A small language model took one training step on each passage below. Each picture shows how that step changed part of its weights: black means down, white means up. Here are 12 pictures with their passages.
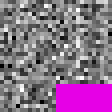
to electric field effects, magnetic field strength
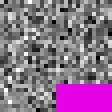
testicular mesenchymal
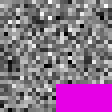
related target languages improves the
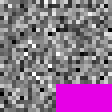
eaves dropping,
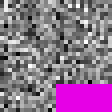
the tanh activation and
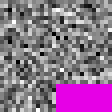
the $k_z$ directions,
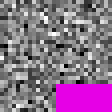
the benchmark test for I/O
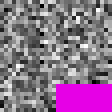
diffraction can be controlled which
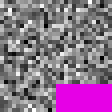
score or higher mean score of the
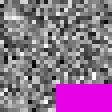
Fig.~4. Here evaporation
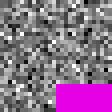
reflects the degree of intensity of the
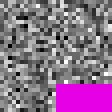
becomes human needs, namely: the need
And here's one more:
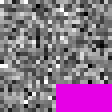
establish both the promise and the
